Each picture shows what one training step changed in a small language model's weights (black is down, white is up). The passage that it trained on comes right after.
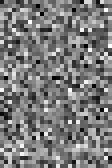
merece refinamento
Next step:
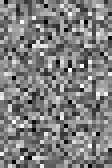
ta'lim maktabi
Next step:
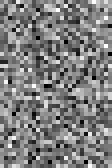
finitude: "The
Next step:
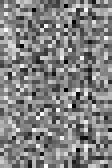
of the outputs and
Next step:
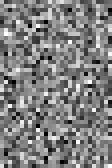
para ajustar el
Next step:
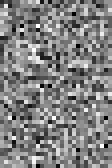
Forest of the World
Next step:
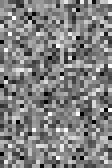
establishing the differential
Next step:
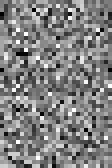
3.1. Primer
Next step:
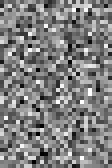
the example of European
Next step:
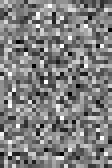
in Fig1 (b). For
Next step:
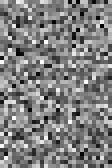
quinol. Any
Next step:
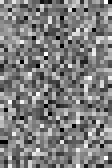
community has in mind
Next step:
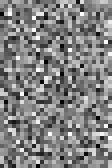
presents a very important
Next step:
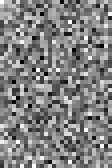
as "earnings."
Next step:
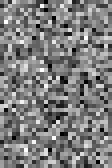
as a coating material in the
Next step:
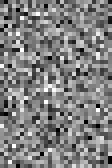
olib keladi.
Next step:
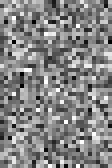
involves several
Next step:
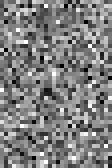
toate cazurile
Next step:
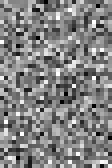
this regard are very
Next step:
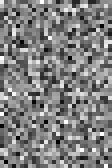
jinoyatlar va
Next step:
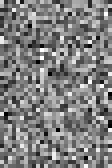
II Xalqaro
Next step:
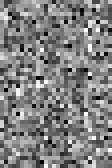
person's belief in
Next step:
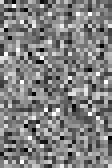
various journals.
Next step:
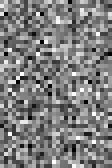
Biletov V.
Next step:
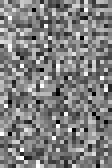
in the estimation.
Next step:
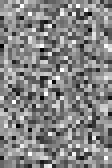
water and extracts from
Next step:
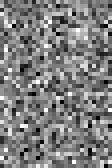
emphasis was on the
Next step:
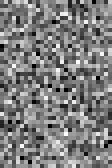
taxol produced by this
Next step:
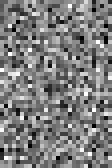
a USB port)
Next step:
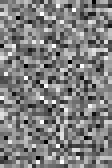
registry and medial
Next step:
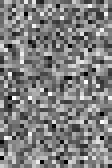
Average food type
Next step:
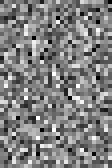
GP model [14,
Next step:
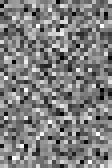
младенцев и
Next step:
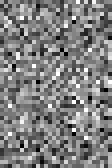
base. The spindle
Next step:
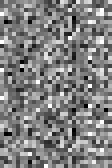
policy approach is essential
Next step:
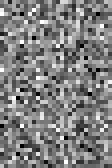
determining how likely
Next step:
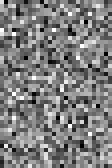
ta'lim resurslariga
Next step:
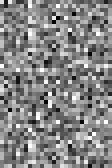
reproductiva y
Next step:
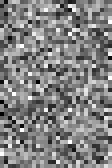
o planeta,
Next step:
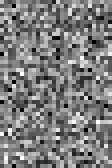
Corte de Contas
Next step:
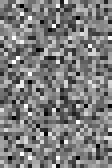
en el último
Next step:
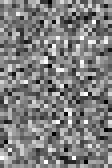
This occurs due to
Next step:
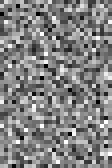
Soil, Water,
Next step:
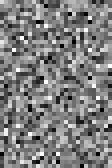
person has different learning
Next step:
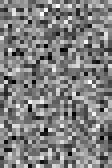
para estarem ao
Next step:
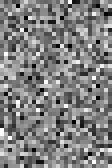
overconfidence or
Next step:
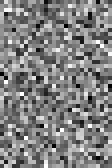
de apă (tone)
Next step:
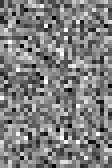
medium, large and
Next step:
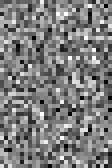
because the better
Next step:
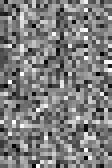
nos incisos I e
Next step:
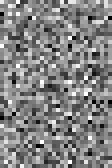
circuit functions
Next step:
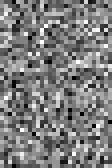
question was a test
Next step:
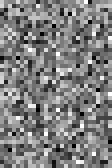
feed the fibre
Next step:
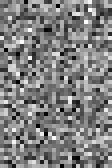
el que el propio
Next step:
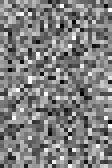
years of economic data
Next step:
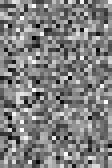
especializados en
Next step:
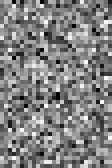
channels (Van
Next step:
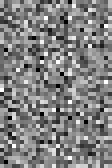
emocional conformada
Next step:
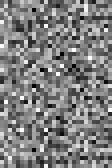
induction of stress in
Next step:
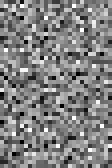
va talabalarda
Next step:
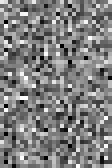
used to obtain a representative
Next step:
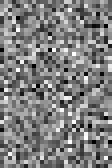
temperatures. The used
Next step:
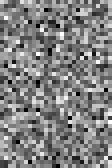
trivializes the
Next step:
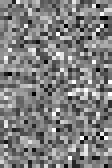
breakdown of
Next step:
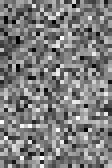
tabiiy rang
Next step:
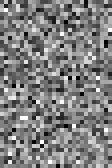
завдання: -
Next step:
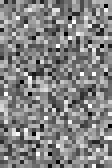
optical methods play an
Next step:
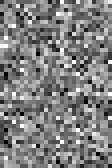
normative legal research
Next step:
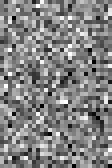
15th January,
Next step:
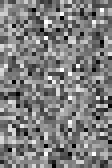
support from the family
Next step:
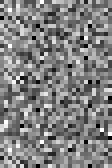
in different settings.
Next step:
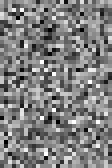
Termiz davlat
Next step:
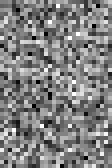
treatment. By
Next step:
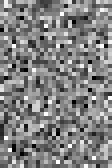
which is determined at least
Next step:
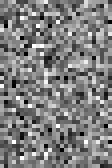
sport) ar fi o
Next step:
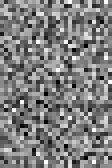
active power variation at
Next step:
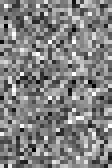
gepatit B bilan
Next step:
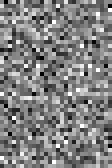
também indica
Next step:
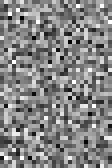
to players. In
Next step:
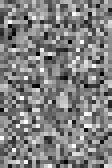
avoid corrosion
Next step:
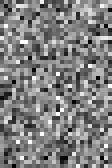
on a 7-point
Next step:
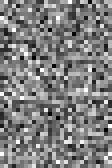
más eficiente,
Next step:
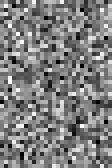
de maior dificuldade
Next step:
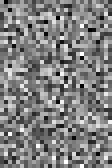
- Zakhar and
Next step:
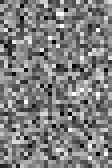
Belgorod State
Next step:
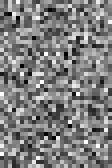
of liquid soap
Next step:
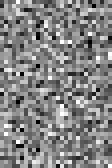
locations such as where they are
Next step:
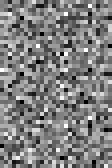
follows that the considered
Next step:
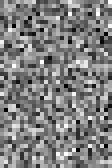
dust had the highest
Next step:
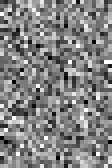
Yau e Maria
